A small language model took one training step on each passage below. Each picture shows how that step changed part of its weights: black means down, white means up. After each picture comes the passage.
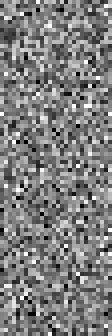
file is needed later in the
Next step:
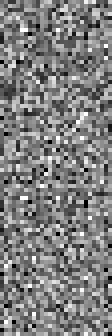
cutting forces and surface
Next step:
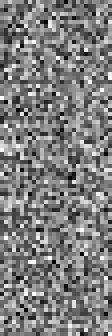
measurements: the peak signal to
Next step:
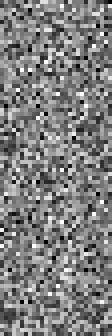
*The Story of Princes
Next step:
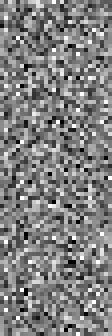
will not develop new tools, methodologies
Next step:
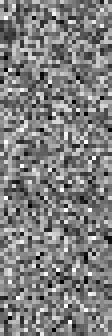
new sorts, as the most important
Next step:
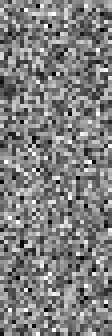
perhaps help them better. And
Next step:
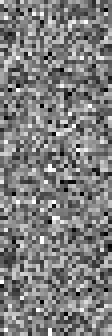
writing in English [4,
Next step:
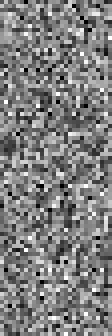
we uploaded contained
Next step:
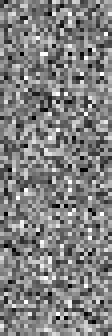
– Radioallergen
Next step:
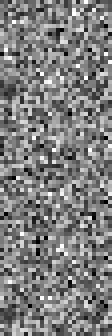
(*Bobbio et al.,
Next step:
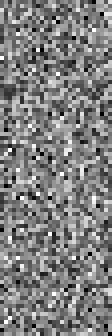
and click on the symbols
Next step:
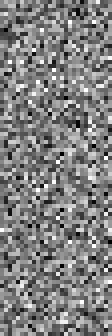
authors on additional publications based on the
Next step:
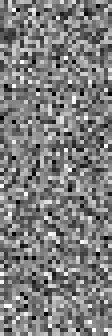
of significant morbidity and
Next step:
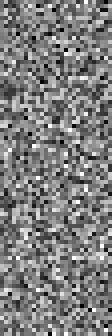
survey to measure their starting level.
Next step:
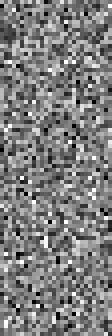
is to develop a portable implementation
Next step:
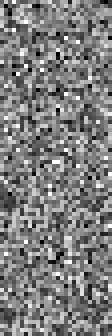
(data not shown), indicating
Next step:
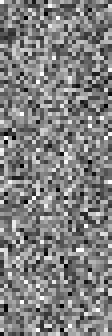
and Human Rights Watch
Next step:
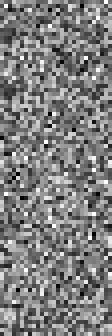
collaboration in zoonotic disease
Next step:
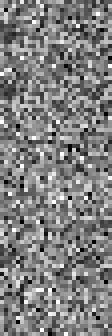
critical thinking (e.g.,
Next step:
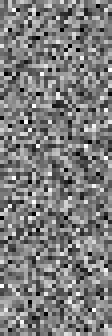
of the image of various sectors of
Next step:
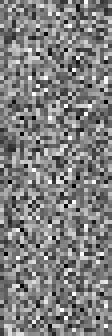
Contributions This research study contributes
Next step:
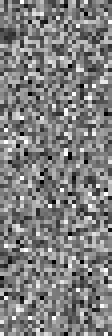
they were designed. The basic objectives of
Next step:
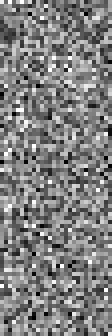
for the preparation of the first
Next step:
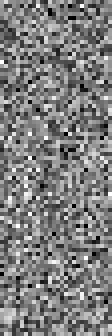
Discussion: The values obtained
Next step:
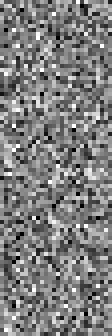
clearly distinguishable
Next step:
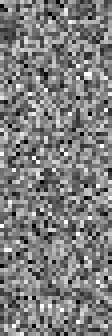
interventions were applied and
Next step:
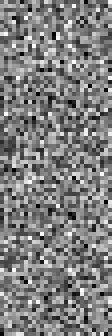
Reporting - Open Access
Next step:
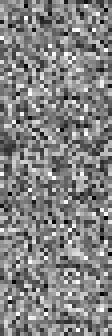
to farmers' lack of knowledge of this
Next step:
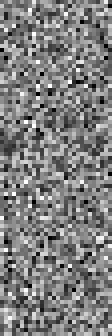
with the local ecological conditions.
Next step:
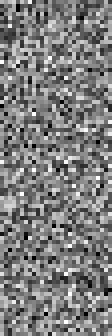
array of biological activities including
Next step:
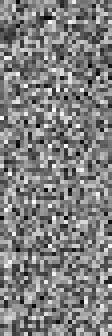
goals of the measurement.
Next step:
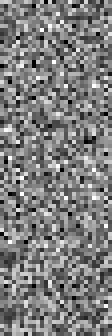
Analysis *^aMaina
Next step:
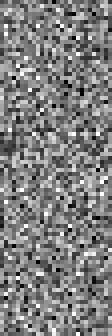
propulsor fan
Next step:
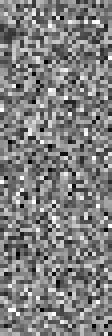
involved in 9.0% patients,
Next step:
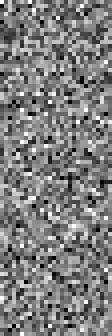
in multiple ways. A separate key
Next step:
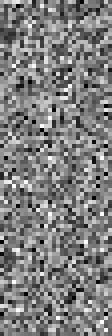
Ali. Many of the
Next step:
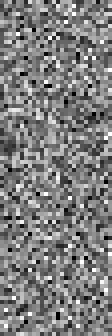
Clavicle is a modified long
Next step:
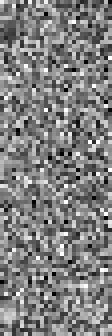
example, according to some authors
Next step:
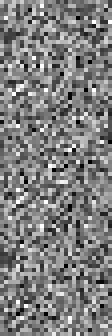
appropriate policies are potential barriers to
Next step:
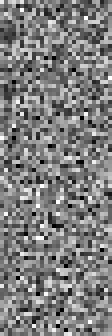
subsequent analysis of its
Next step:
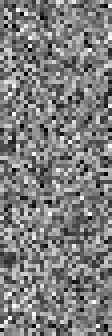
the direct and reverberant
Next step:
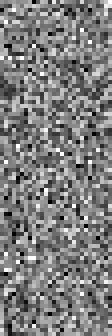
for intact, not yet
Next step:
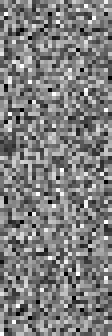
road traffic accidents 9
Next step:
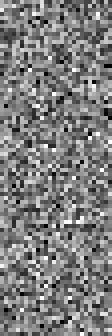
this would be interpreted as support for
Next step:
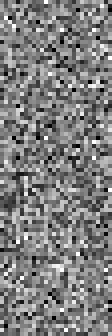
untreated group when compared with the
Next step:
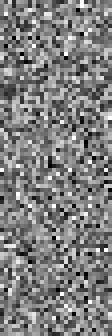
lead to a bus reset after
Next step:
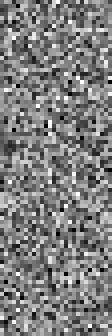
follow a developmental pattern and are
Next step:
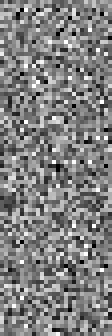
faces the churning waves
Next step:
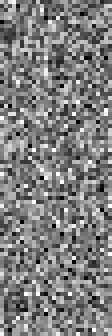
scope, we provided two main external
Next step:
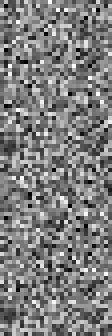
fire damage (n) No
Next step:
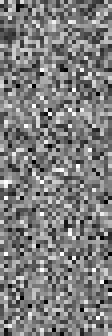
furnace, could be useful to
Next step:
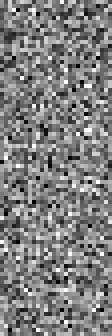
of educational interventions including home
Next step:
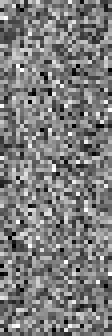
goal, an analytical comparison between the
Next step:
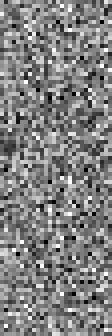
fall under lows organic carbon content
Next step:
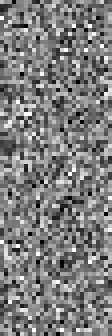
Societal perspective and
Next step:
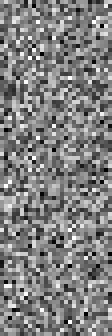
centered on the concept of
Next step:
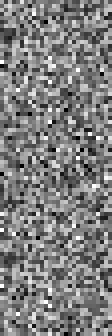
the data raises concerns of
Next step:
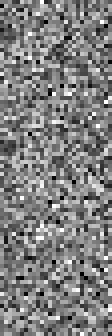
this is achieved. Section 2 introduces
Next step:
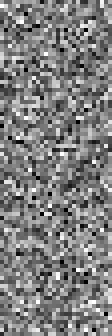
Mann Whitney U
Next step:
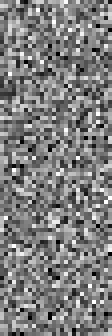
obligations despite being
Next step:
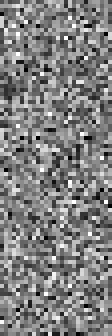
Winner of the Jackson
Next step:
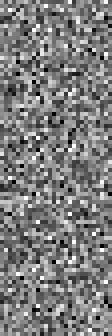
ed F. A l t h e
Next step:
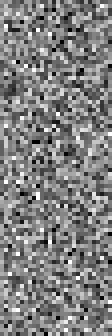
further pronouns refer to
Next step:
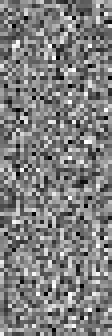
rectangular neighbors
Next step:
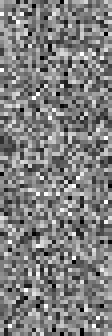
Proutskova, with
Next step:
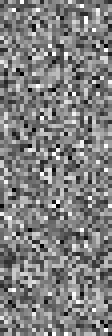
to game dynamics.
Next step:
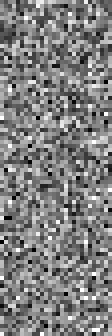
prepare short presentations.
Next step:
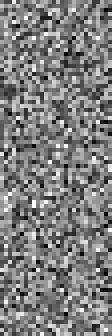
the level of support expected by their
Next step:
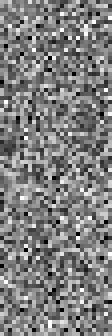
radiotherapy group was
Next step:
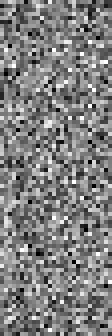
development, grammatical awareness,
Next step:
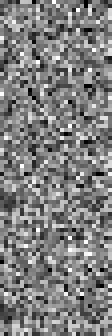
that the megalithic
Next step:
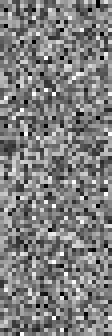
One thousand, five
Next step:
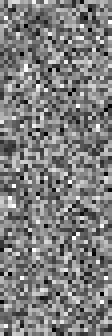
this case, the scattering
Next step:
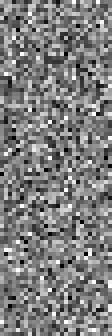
own context is always different and no
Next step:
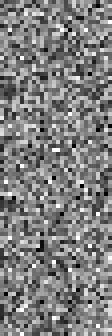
a guarantee that the
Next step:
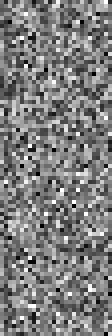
get a stringed results due to
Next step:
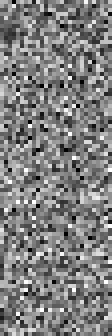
statistics by country Source:
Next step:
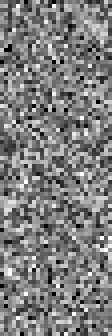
to create a medication after performing
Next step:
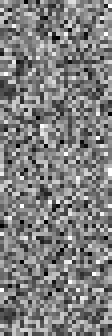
structures(Komar 1998)
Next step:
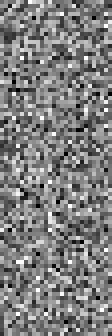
emergency services. Consequently,
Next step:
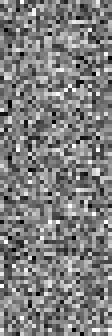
intricate procedures of managing
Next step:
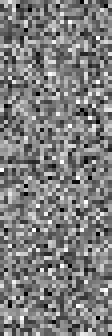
cells. Wound healing and in
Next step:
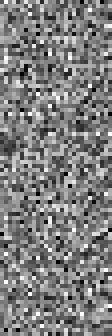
present invention relates to legacy
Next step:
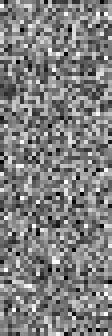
dead epithelium,
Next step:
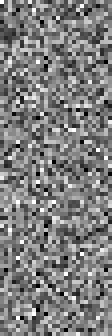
in this study, and written
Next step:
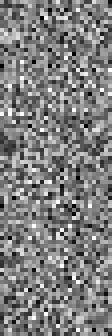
for the multiplicity distributions
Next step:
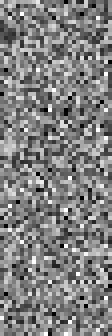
above the surface of the support¹ which
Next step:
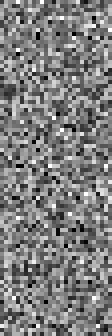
the multiline interference pattern.
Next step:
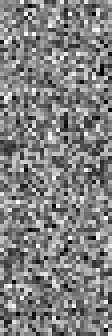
by education systems around the world
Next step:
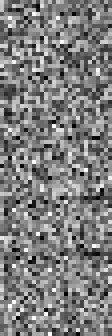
this situation by adopting flexible and
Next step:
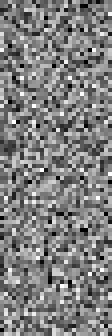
of diode laser and
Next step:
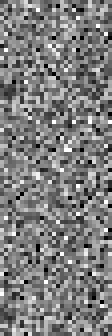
lower graphene fraction.
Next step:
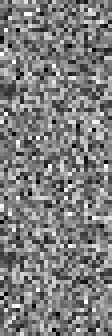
simple recursion. The class of
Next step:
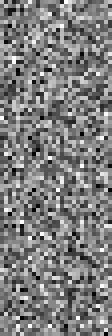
Key Points: -
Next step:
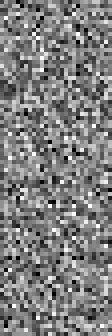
you can find the navigation
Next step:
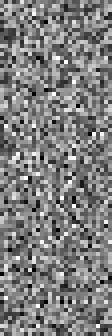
the implementation of tasks commissioned to
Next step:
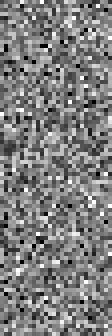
or who are still struggling
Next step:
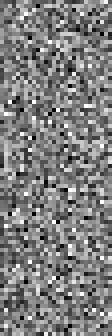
right-wing movements,
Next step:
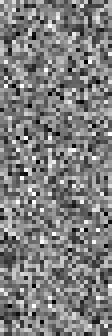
into equation (2):
